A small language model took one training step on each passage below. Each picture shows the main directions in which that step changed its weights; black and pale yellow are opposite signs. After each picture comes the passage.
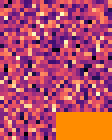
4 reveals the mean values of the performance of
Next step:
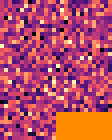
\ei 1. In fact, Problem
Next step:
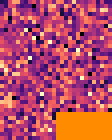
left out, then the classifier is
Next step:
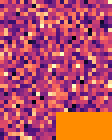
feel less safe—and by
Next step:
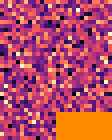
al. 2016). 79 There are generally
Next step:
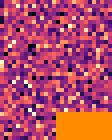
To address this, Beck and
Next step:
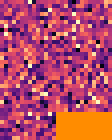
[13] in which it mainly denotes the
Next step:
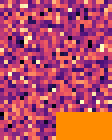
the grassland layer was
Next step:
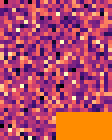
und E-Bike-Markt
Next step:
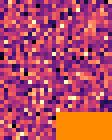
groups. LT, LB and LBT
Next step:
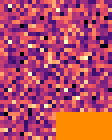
of Collection: Participation
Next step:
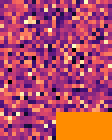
and compare it with model transfer learning and
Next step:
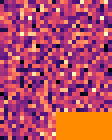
and number of subject's roller and the
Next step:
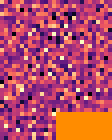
number of studies on the instruction of four
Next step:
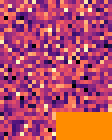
and to show that the transformed density field
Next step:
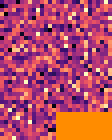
and any $c$-segment $t \in
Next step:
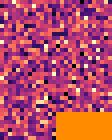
Abstract During a faunal
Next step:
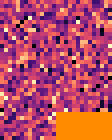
this effect further and makes the
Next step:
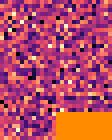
left triangle there is a natural transformation
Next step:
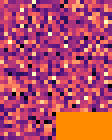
behavior of composites in the
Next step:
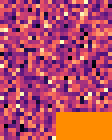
important tool. The most resistance that comes
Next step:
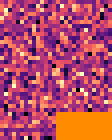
a divisor of $8$.
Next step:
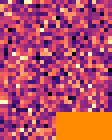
metric space $X$ with subexponential
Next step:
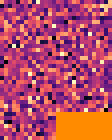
$F$ is unique up to scaling. The
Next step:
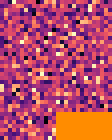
Thus $\{x_n\}$ turns out to be
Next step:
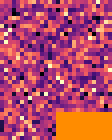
root $\alpha \in R_{\text{re}}$
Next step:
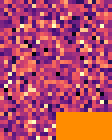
that is timely, relevant and
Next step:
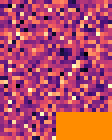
in which this connection has been utilized are
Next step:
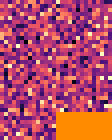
uchog'ini, zaxarli
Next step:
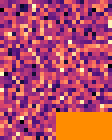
are non-overlapping to within some probability
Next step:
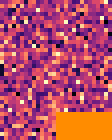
and the helpful comments provided in the
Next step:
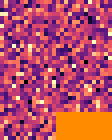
by $\BB$ the Banach space of
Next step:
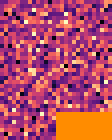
attention to the strata in the
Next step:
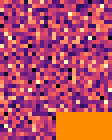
increases monotonously with decrease of
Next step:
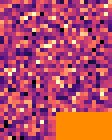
acyclic Serre fibrations at each
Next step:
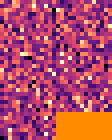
ABSTRACT The people's
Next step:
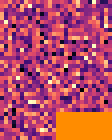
published papers [7-9,
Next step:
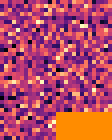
$F$ and $F'$ we have
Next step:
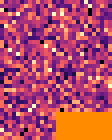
NCTE regulations. It is
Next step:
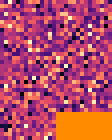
mesh $\T$. This, in conjunction
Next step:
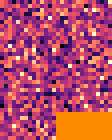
randomly selected from adolescents of
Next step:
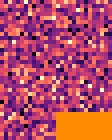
consist to the C++ simulation line.
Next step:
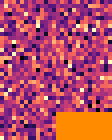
that passes through the CP with a
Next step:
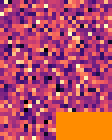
restriction to $A_n$.
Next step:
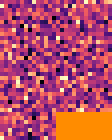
also \cite{VLN05}. Also,
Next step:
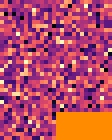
studied such as (general)
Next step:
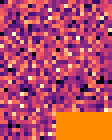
refusal to recognize the
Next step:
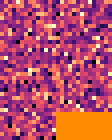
kalınlık ve
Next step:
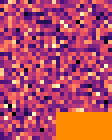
similar iris is estimated at 1 in
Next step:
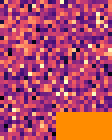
move to the third arc by
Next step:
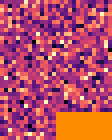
their responsibilities to control activities and
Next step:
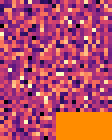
of inequalities $p_1\geq
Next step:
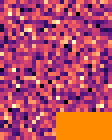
to another dissimilar system, it cannot
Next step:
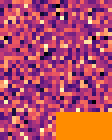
in Northern Jutland emerges
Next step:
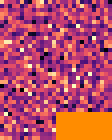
ring which is another special kind of
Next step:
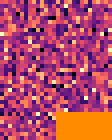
\lim_{t \to\infty}
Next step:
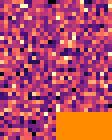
the garage for the housing
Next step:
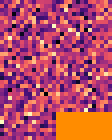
dead, not any dead, but those who left
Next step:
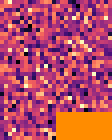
conservation laws \begin{equation*}
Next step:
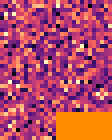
Arts- Female 25
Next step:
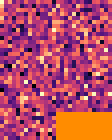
Schr\"odinger equation
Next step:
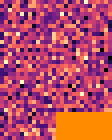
the bending moment, by considering:
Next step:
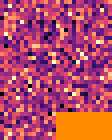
follows. The second statement is immediate
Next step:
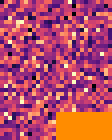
wherefore there is absolutely no
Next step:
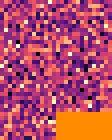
mid-plane move together in the
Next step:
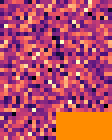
*Convention of Paris*².
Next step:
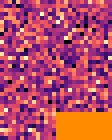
into (\ref{eq:phi28})
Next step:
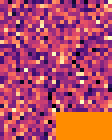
given finite group $G$. It is shown that the
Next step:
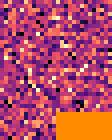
1$. Now apply Lemma 4 to obtain the
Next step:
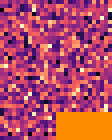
are at most two vectors $\be_i$
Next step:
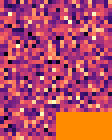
\right. \end{equation} where
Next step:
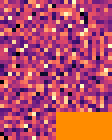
quantum physics, divergent
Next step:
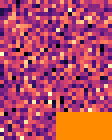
Kalbajar-1 SHPP
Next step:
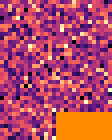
permutation part) and a (possibly
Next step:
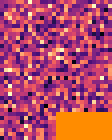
it? Despite their centrality for
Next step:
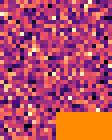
\begin{array}{cccl} u_t-
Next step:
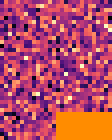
photoelastic sheets
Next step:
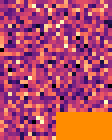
provide opportunities for students to
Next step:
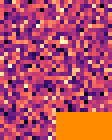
a crossed complex to each simplicial set,
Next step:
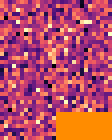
experiences included technological tools found
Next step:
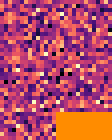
members family size, and 58% are
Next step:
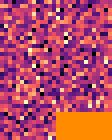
Spent time to show optic and
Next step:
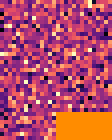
These groups are invariants of $Q$
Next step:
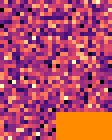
which are of considerable interest in materials
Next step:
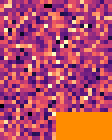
transform of $D$ which is a
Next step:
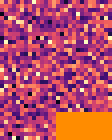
remark. Among those who were
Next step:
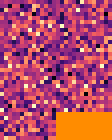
are not supposed to pay them if you
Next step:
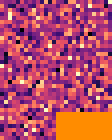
C(d) \end{equation} and
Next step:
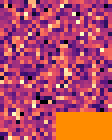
exclusion fosters 'a sense
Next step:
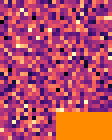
\noindent A local basis is given by the vector fields
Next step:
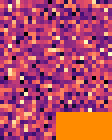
settings can require confidentiality!
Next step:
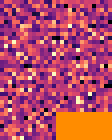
that there are no non-constant
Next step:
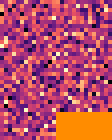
a means of self-expression. 4
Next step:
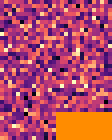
that in particular a finitely generated module has a
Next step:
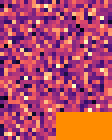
$P(Z\ge n)$. We mention
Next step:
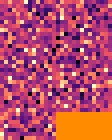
\cup \eig(F)$ is
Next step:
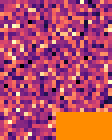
with citizen science.** This
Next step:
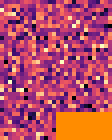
cumin, chamomile, and
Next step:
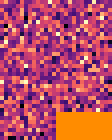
methods to undergraduate and postgraduate
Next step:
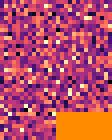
cone failure) No 1.97
